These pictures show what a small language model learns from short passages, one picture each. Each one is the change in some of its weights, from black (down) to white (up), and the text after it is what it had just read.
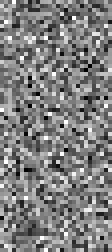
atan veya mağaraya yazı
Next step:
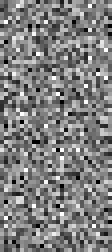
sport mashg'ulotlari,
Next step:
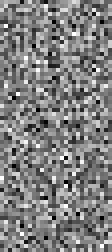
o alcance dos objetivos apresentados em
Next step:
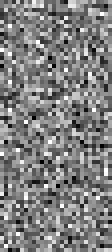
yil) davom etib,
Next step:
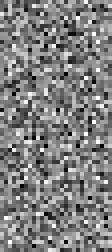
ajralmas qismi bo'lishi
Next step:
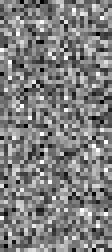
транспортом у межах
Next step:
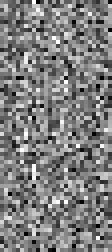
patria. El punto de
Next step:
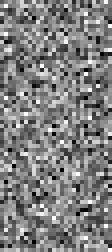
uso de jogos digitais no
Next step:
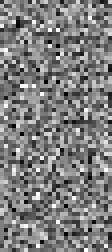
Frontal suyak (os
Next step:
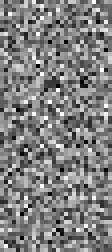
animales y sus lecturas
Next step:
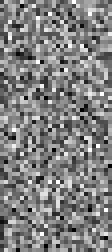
oladi. Barcha sohalarni
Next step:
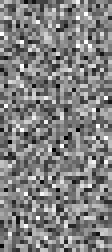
Amir Temur tavalludining
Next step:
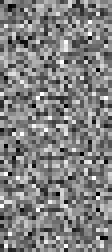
music schools in Uzbekistan
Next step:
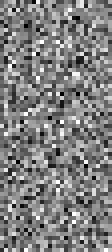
majburiyatlarini bajarishi
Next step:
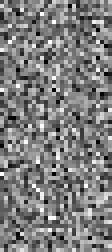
dem angegebenen System
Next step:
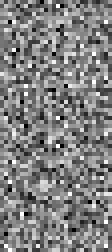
amalga oshirishdan bosh
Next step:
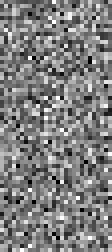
rivojlantirishi va ularga amal
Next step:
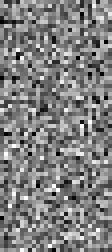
Au Ghana, le rôle du
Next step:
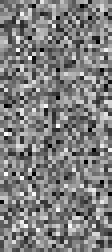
su breve texto “Igor
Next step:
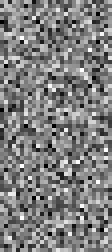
la conciliation à savoir des
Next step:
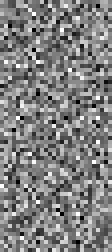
de qualidade do modelo CMMI.
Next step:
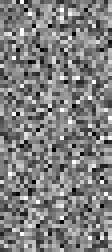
(Fischer & Pfof,
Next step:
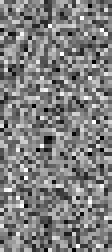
hebben geleid, toont de
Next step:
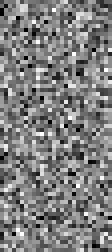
фаолиятнинг ҳуқуқий
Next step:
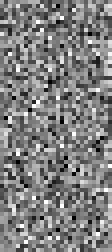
2 varas, una pulgada
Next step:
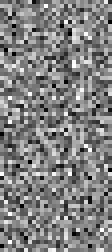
the guise of literary poets
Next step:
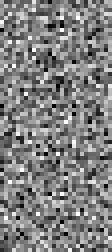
dans un pays est le calcul de
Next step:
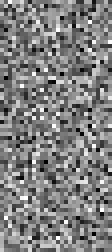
sulfidli rudalar va
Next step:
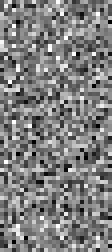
и, почти не тронув
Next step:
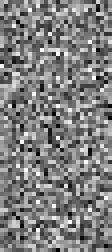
nativas da África, como
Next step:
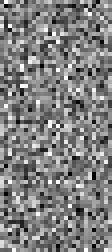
vaziyatlarda qo‘llashni
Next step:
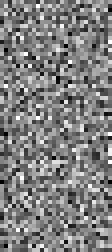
// Наука и религии.
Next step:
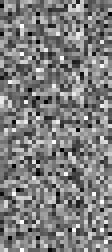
de comprendre les facteurs
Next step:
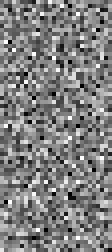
5. Brun-Micaleff
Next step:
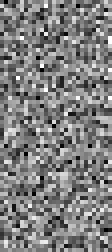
carcelaria (Hutton,
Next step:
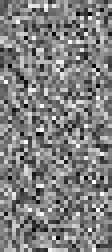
sog'lom tengdoshlar bilan
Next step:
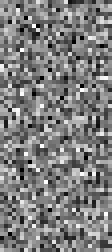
позволяют уточнить
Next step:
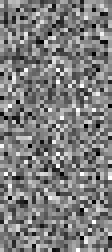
с предложением*).
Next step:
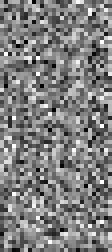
; Rendement prévu.
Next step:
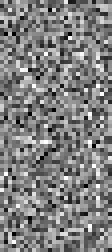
of Science* v. 17,
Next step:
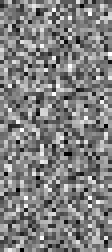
je glavni ishod i
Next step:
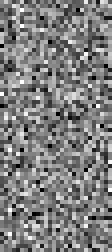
dominieren kann. Es
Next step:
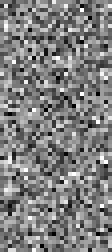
odziva na družbene
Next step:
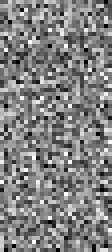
suvlar turlichadir, asosan har
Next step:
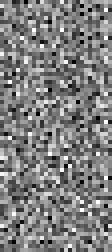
com a EaD pode gerar
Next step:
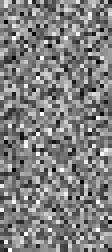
que a educação se reinvente para
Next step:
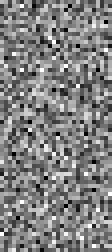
CAJ, Lima, Set.,
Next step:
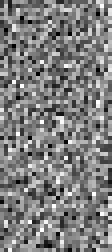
доступ Scopus 2015
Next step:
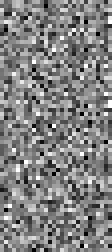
kung bakit doble ang
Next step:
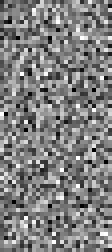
a hearsay widely
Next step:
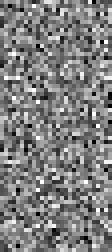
Factors associated with
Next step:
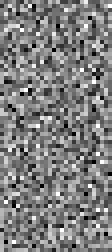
tumoral pelo sistema TNM,
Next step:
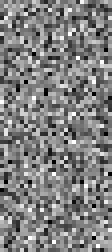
kadr tayyorlashda
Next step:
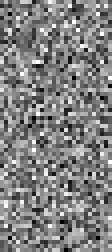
до зростання населення
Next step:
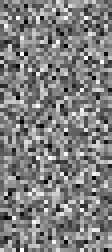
pela visão colonizadora, a
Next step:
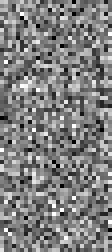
um questionário, aplicado via
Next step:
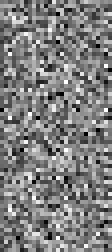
akan berdampak negatif
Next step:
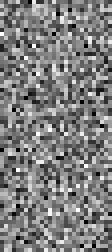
ham shuni anglatadi.
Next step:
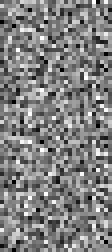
POLÍTICA PARA
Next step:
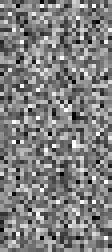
revolucionar (Kohan,
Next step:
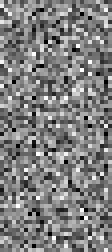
la vie elle-même sur
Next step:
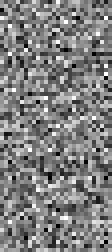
negazione. Ciò significa che
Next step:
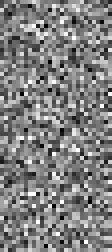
molecular markers in the
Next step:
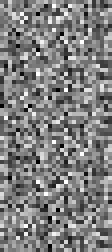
etishlarini shakllantirish ona
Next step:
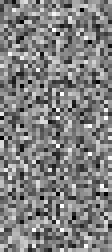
nu știe nici
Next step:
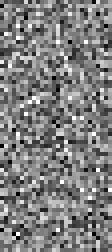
QUE CONTRIBUEM
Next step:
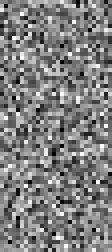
Medical and Natural Sciences. –
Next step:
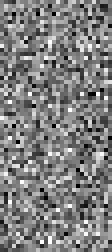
Yashil kreditlar,
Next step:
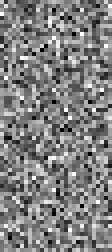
qoliplarga solish mumkin
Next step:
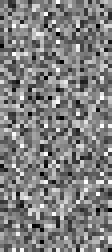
Hinweise anzubringen
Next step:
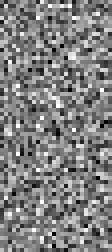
миллион ўқувчи
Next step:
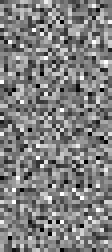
выделены необходимые
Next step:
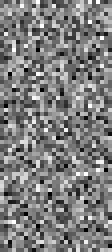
pekerjaan ini merupakan
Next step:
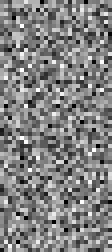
condannato da tutte le
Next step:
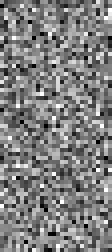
vs endoscopic stenting.
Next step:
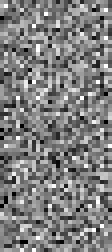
a garantizar una seguridad
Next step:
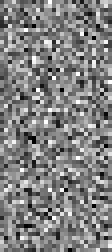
asosida baholash natijalari
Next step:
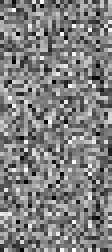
conducă pentru stabilirea
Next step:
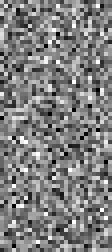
o rifiutare gli esiti
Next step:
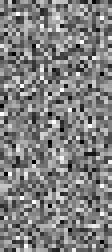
5. Семёнова А.А.
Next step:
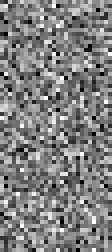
governi, imprese,
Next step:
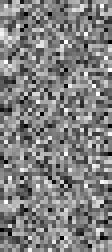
merupakan pencetakan terhadap
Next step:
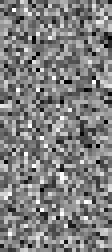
Lehrpreises für Sie und
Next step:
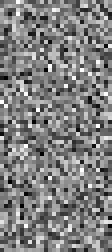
votants allait augmenter
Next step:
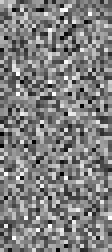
and systematization of transport
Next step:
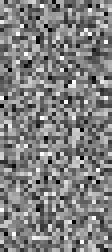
pedagogik jarayonga hozirgi
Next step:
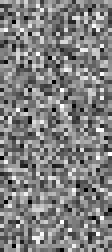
THE GRAIN WILL BE
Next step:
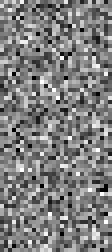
Дядищева Т.Н.,
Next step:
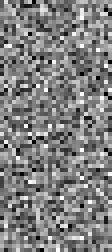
cứu tổng
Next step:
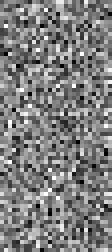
bir haftadur bir ān
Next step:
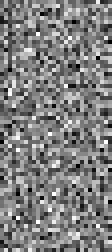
challenges that may arise in
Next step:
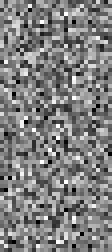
содержания образования и
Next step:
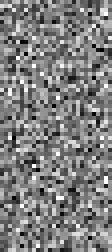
57 que el Ministerio de
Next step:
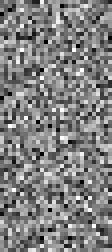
регионов республики по
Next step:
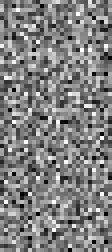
their relevance in fostering
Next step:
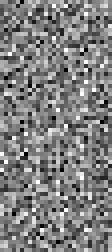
tipuri de contravenții; -
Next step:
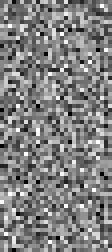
capacității administrative
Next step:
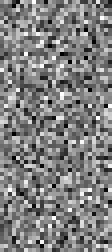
- III клас (від 5 до
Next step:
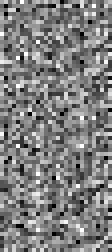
А, в противном случае
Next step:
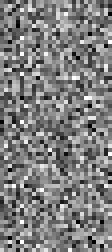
inclusive and accessible,
